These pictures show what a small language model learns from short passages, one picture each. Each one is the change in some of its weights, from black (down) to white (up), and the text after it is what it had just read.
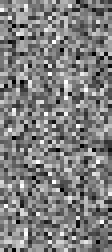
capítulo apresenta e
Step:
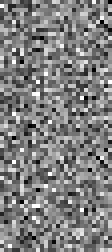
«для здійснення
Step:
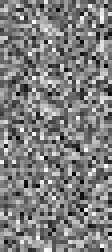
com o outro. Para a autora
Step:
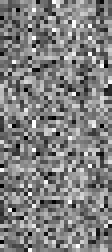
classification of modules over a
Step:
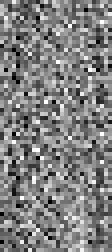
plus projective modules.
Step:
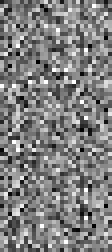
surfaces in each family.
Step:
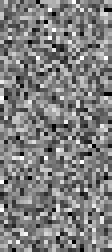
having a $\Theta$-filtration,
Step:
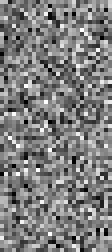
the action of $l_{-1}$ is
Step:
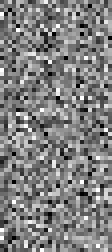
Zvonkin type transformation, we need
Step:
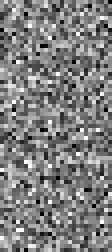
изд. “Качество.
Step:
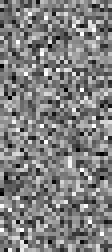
the Republic of Uzbekistan
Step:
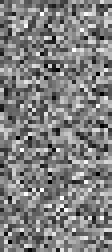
the Riesz representation theorem, it is
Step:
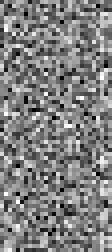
it is easy to guess a general form
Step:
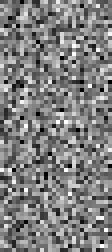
Computerprogramme oder
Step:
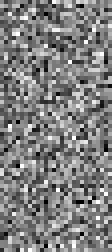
dual advantages of being more
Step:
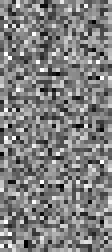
and bounded solution $x:\R \to
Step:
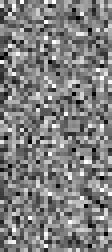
+ 2}) P$). So, the subset
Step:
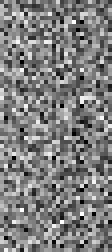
Izquierdo Morán ²
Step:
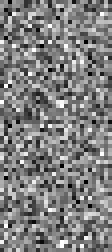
que tal gesto seria uma
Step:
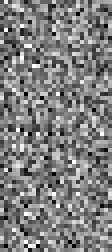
functions. Then, by the definition of poly
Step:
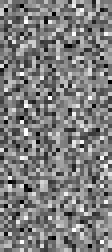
\label{items:notation} \item
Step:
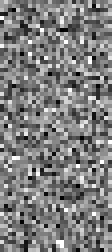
finitaire \sa{T}. Si
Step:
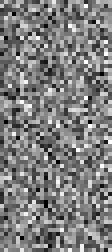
infected and the edge from $y$ to
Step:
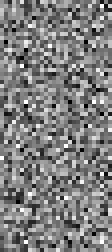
(Fig. 64), con una media de
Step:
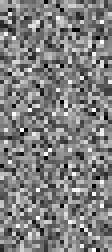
and detailed discussion of the
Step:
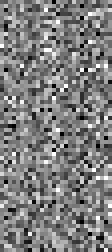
barobarga ortganligi
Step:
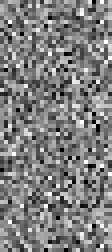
\mid \sigma(N)) $ is uniform
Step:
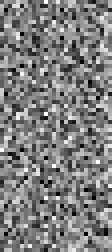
here we can conclude that the latter
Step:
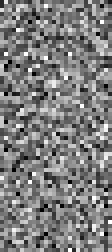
in the real span of some very simple
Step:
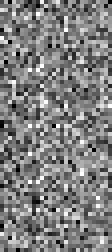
do público feminino
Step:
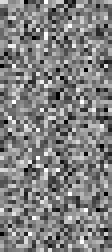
D.X., Uralova N.B.
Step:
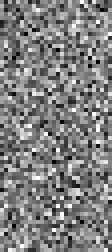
the spectral characteristic of the optimal
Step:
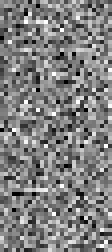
ko‘ramiz. Chunki
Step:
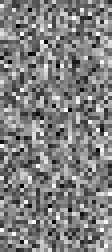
Kabachnik «turg'un»
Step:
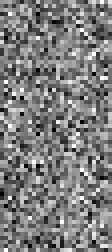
the analytical approach to the problem and, in
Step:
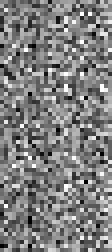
den Lerngewinn von
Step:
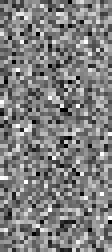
блоклаш чораларини
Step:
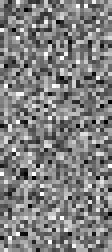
that each connected component of
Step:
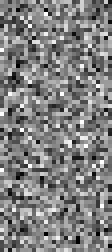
plantes entre les communautés
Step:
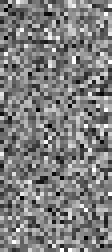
replace the non-identity element of
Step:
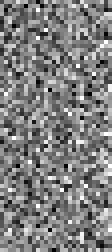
corresponds to the regularization term(s).
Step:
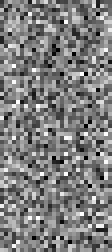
intellekt bo'yicha
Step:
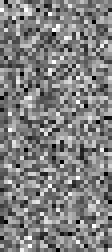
function is sufficient for the truth of
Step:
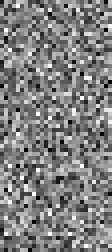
measure $d \mu(\theta)$ is equivalent
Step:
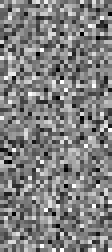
свойств. Методика
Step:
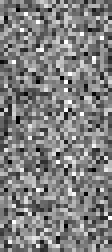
testimonia la delusione al
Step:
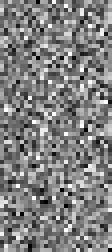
Winter zu Beginn der
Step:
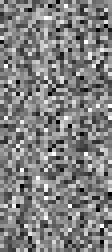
maatschappij op 31
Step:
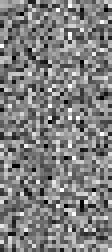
Perioperative hypertension was more
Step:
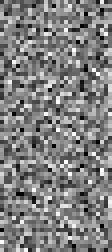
S}(n)$ we will write
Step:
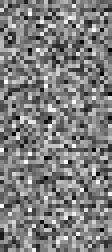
\inbook in: Proceedings of
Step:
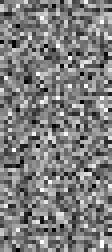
15. Was ist bei der
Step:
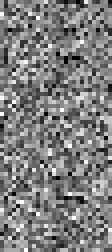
Ibtidaiyah (MI).
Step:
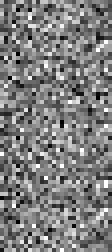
son notorios los personajes
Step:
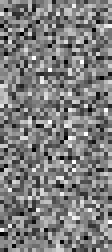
\cite{Sloane}. Based on
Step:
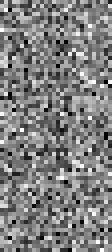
до листопада.
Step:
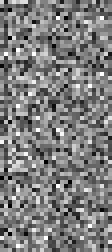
tajribalar “Xondiza”
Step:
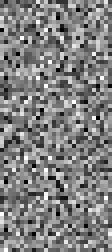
inqilobning ehtimoliy
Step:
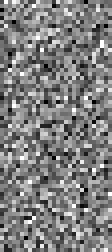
of $\alpha \cap \beta $ less than or
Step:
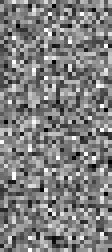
}\right) <\infty$. Hence,
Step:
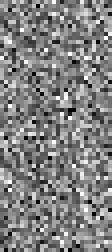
классификатор [6]
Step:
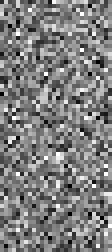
proof of the fact that $V$ is an
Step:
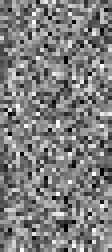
atención integral, individualizada
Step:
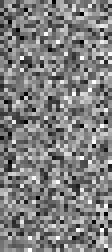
(10) à une étape
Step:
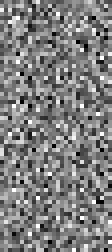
Askey's scheme of hypergeometric
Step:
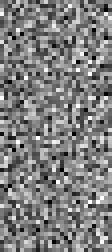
a result we get % \begin{equation}
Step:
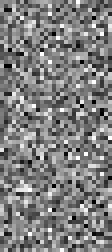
todo. (CATOIRA,
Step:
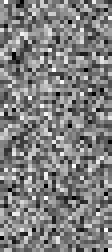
portreti menen qosa
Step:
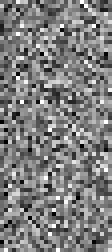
and the cut rule, at least if
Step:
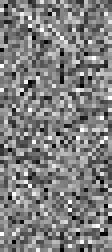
fonte de subsistência do cidadão
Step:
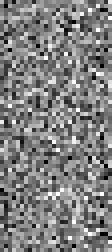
monad} we prove the dual fact for
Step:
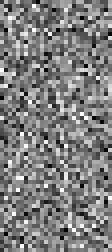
projection formula and the compatibility of the
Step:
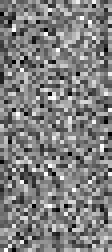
(IDCC). Especialista em
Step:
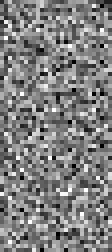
rekening had gehouden.
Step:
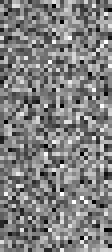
entropy function is equivalent to the the
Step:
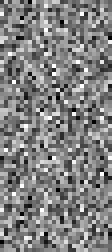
baza imaginilor propuse
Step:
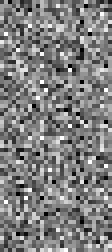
que não somente abordam os
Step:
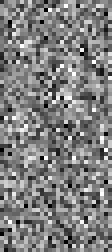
of $\overline{\NE}(X/Z)$ is
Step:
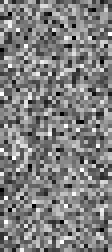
implies the finiteness of both
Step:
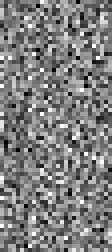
aplicación de técnicas
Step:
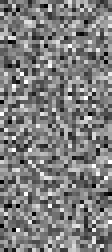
$x = 1/t$ to find also
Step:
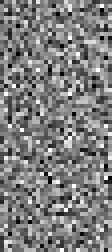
PISA and PIRLS
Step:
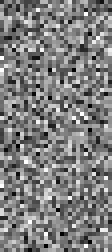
to describe the determinant bundle
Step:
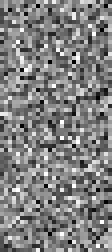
Гаррисон, Ч.
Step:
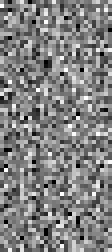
operatsiyalarning umumiy
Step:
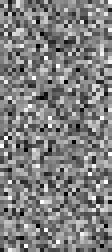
field $\bar{k}$. The equivalence class of
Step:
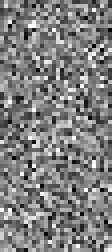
two most enjoyable conferences first in
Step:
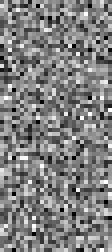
плодов косточковых
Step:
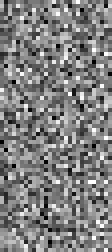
Nica-covariant Toeplitz
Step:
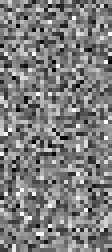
The proof analogous to that of Lemma 9, using
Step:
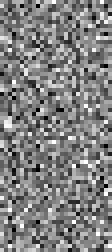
бути класифіковані
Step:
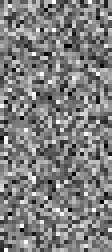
(\ref{memap2}), we have
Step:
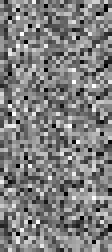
artistic-estetice la
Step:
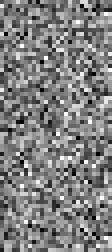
is the historical memory from the
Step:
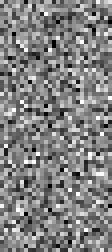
\medskip\par\noindent $\Rightarrow
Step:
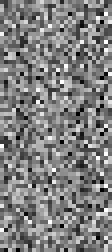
untuk mengkonsumsi jasa
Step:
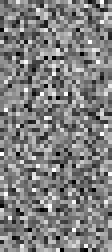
On the triangulation $\Omega_h$
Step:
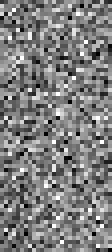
{\bf\noindent Problem 1.2.}
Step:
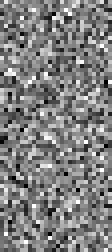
quasi-negative}} interval.
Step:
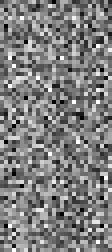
jarayonlar (xotira,
